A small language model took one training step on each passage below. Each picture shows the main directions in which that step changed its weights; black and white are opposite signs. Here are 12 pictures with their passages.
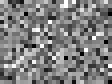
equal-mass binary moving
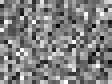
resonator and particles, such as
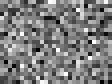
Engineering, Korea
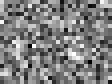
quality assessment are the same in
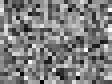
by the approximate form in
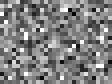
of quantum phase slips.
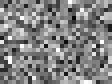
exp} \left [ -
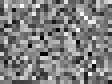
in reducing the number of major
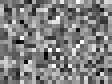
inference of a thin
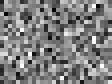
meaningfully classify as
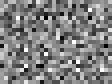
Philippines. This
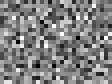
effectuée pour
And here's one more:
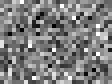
combined optimizations compared to
